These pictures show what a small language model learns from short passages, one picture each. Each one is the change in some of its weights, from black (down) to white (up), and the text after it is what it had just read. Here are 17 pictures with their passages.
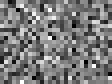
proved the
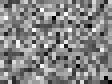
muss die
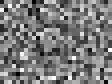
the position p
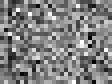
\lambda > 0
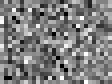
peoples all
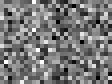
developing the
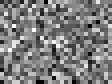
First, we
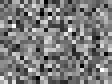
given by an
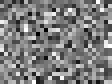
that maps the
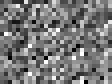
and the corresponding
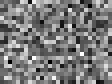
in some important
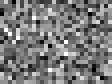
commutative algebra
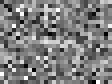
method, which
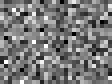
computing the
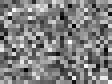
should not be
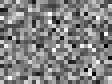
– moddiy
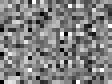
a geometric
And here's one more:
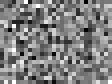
as it contains
